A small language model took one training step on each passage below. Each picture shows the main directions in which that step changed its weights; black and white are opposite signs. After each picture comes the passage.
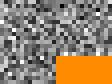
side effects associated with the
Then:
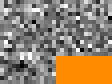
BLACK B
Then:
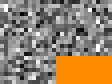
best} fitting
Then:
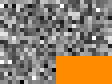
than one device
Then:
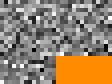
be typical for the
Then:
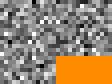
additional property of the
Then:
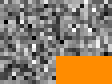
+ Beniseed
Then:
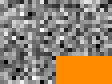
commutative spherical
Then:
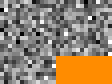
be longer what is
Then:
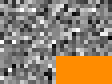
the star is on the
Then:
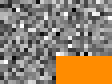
application we studied the
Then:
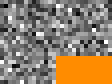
of simplicity, we
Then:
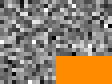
can very easy find
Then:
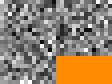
designed for sharing
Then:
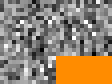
more broad and
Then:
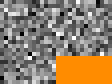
less popular. In
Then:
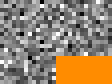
locally. Our
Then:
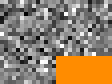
We collected a set of
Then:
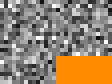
was validated by 3
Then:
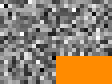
for the boosted
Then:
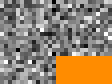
disappear due the
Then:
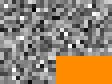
The ellipticity
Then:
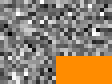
motivational factors,
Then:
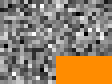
all). Denote the
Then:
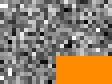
we can see the initial
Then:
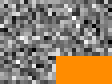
Troelstra and
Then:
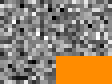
plastic money
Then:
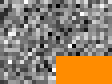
3: Graphic
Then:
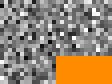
absorb power.
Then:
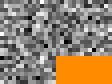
results m.p. are
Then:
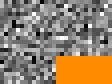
derivative, respectively. It
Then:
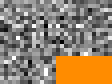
personal relationships that
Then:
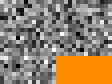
the study confirms that
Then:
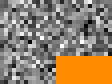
a 10mm graft and
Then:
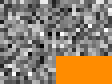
to report values different from
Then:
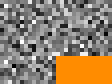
maps from their
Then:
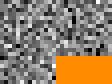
scaling stage and if
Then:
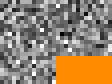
the value of each work as
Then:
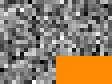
of the Republic
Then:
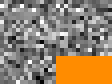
split the FLD
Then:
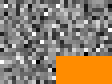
written consent to
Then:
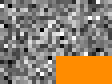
lecture. This was
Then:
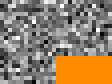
the second method, Data
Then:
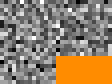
the oversight on a
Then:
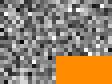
user and item
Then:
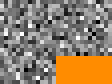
decrease. Up
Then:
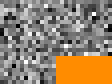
for a company to
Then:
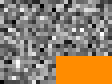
the electron temperature and density
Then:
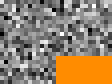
consisting of unique
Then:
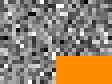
distribution. The proposed method
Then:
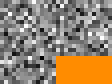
among rocks). A
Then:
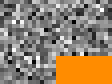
rat urine,
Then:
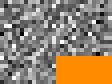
process. Many of
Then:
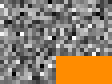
the bar flux in
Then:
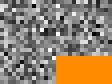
a particular therapy
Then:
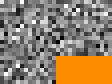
(4) is given by
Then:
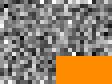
QCD and its
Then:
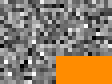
study of the performance of small
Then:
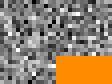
superconductor in
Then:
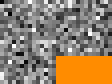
nM of either
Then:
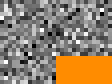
them become participative in
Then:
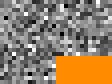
very viscous due to
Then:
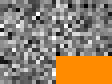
for this factor is lower compared
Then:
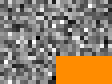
instruction based on their
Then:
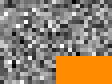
potentially important issue
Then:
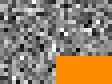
the input vector,
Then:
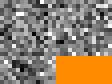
received new
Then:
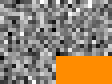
every compute and
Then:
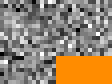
distance of the star and
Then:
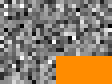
The aliquot
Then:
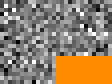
done appropriately
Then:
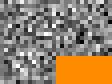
is influenced by
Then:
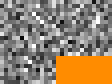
to be – or
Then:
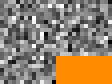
density dominate the
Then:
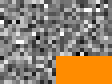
(arriving 5
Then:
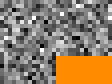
this deliverable
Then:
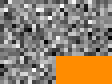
and AP selection
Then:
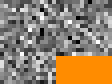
region $\tilde H =
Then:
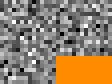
a small region which requires
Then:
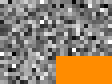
traditional integration
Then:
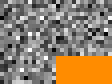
possible asset exchange
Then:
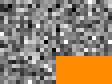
then decrease with further
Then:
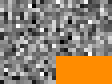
JNU and UG
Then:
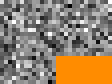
\int d^3r
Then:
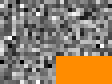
protein level in
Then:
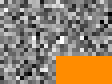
be observed between males
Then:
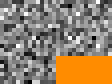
& Networking event
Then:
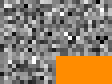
5D SUSY
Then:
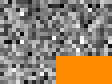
of care. A
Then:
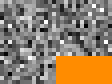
them are also discussed and
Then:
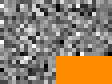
So we will limit
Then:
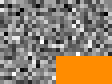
(2) reduces
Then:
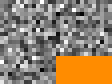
benchmark the
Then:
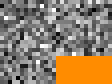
System intended
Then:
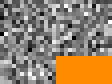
entropy comes
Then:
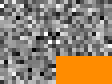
the heterogeneous
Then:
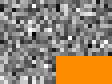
a blind source
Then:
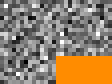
the stable fixed point
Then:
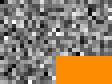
(at least 3 out
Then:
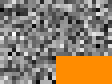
efficiently solve for
